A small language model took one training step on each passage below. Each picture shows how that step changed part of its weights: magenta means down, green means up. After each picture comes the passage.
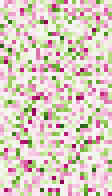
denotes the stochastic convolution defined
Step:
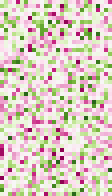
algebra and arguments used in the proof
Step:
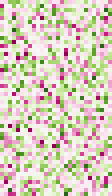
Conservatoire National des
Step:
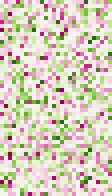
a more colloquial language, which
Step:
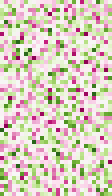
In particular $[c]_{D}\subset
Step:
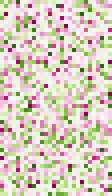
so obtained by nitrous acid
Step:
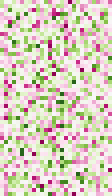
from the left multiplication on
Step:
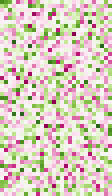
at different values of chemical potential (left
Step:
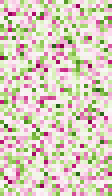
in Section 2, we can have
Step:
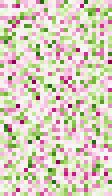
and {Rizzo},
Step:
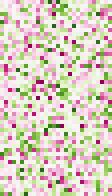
applying p-uniform's test for
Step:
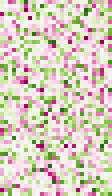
*Sus scrofa*,
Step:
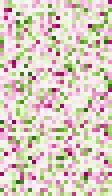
incident with $u_{i}$
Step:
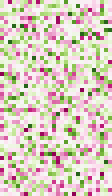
safety – in the ideal case during
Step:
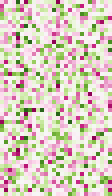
on decreasing the quantity of farmed
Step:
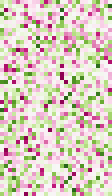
i.e. an optimal solution of the
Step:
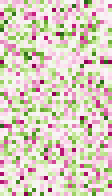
of $J_\rho$. Since any bounded
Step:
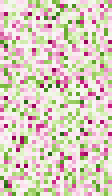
and remained tibia
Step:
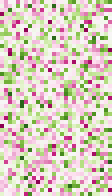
continuous functions $u(\cdot)$ defined on
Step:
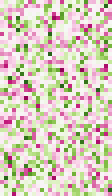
and sustainable system. Although
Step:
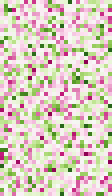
This smallest residual is
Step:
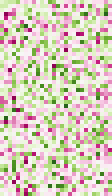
with non-sliding devices.
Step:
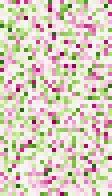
$\lambda (\psi)$. Also, by
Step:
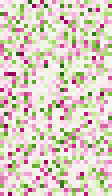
reflectance. Scintillation
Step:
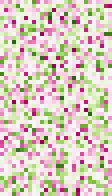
lipase activity, metal ion
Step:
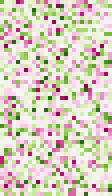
Height of a Maritime
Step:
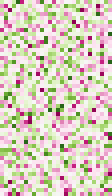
de los miembros
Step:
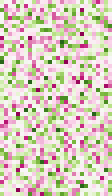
up to an order of magnitude compared to
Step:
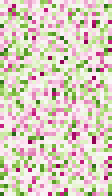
\end{array}\right. $$ form
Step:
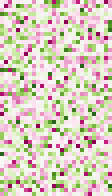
finite algebra $C$ is a difficult
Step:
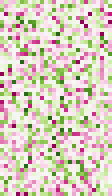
reducing erosion in any
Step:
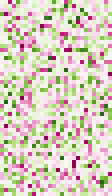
Unfortunately, previous studies have
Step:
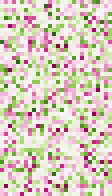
with the method that is discussed in
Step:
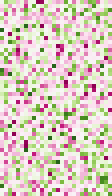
statistic was calculated from Cohen’s
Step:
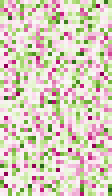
regions of finite width (see
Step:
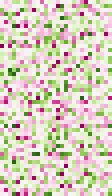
a high efficiency and a high
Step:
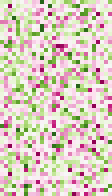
source for more than 98\% of the
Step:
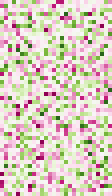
soliton solution under small initial
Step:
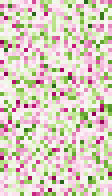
Ostaszewski space
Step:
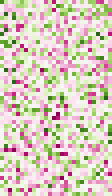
high rate of load application.
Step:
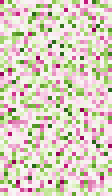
the valley of Gaia, 20
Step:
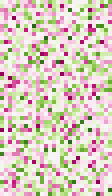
a suspenseful passage or
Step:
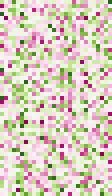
been investigated more recently by
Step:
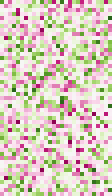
> 15$) to be suitable for the
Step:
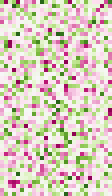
and especially large-scale TQN
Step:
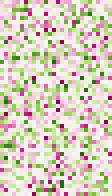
methods of upbringing and education are
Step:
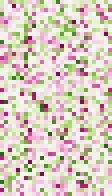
shall be drawn by lot out
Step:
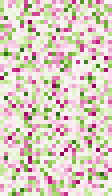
$A$ is of finite global dimension then
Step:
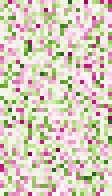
University of Hawai`i \\
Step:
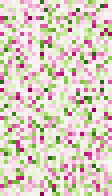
filter (D-CBF).
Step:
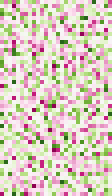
time. The simulation input variables are:
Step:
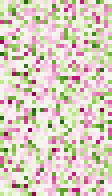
Similarly \begin{equation}
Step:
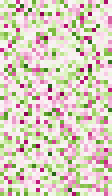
behavior of microorganisms, such as
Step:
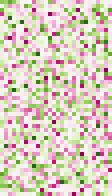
computing. One of the application areas for
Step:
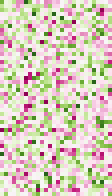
"sham". On March
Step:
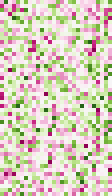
\sigma'$. Thus the map
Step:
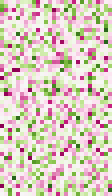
$A$ for the last time. It
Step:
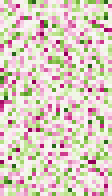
these self-intersections in
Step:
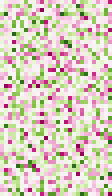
we use the spectral representation for the operators
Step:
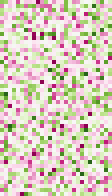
Such terms were filtered from the
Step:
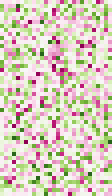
same decreasing distribution of $\alpha$, with
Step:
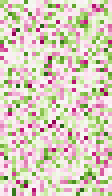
size: Less than 1 ha
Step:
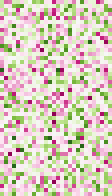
first 15 months of the project will
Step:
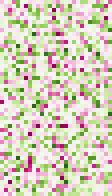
equation with the low frequency of the initial data
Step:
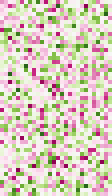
expected outdoor temperature as they are
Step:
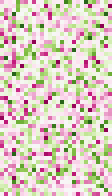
`transversal' (of
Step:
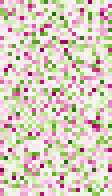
space-charge effects in electrical
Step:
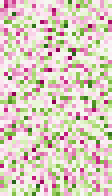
earthquake networks reduced from the
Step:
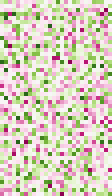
to rapid progress, particularly in
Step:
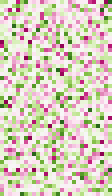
Therefore, with 13N complexity, it
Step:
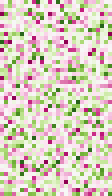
conflict-driven clause
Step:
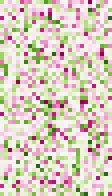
= 2,$ they are both stationary
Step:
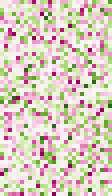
parameters $\bm{h}$, yielding
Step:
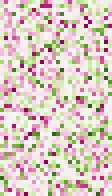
process does not erase a
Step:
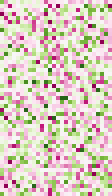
function of Fermi surface angle.}
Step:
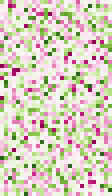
parameters $s$ and $t$, from
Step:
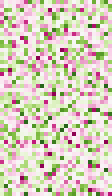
the GSVNLWA and
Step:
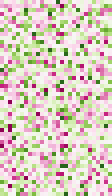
the digital music portal to
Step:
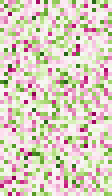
that all the Independent and Dependent
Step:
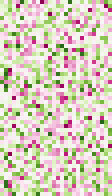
and Technology Advances,
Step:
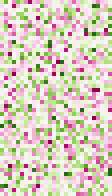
{\em weight} of a dipole
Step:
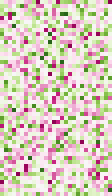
the sustainability index. The results of the
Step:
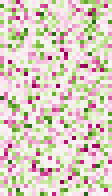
hole \WIT\ with a
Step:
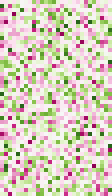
citate, credo che
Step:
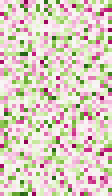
Joseph Musyoka
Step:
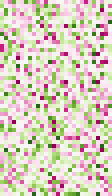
best accuracy from the CNN with L1
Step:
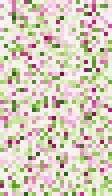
aspect that cannot be replaced by
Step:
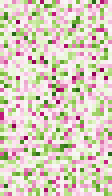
is easy for us to focus on and further
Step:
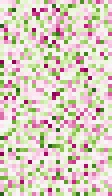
By (\ref{convert}), this implies
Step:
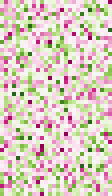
a Riemannian homogeneous manifold
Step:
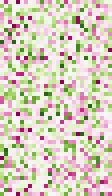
CTS Core Trust
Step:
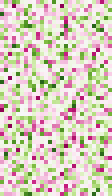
homotopy central, and supplies
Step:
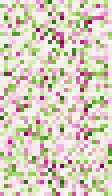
improved product design, technical training for
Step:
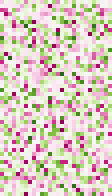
$(Z,C)$. Once generated,
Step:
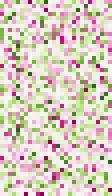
$ \Lipplus(2
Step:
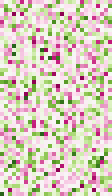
down within families members as
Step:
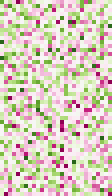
systems. J. Diff. Equ.,
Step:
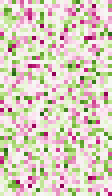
PHENIX experiment at
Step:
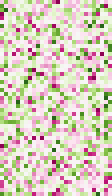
\chi_R \rangle$
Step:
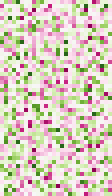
results show that compared to vanilla
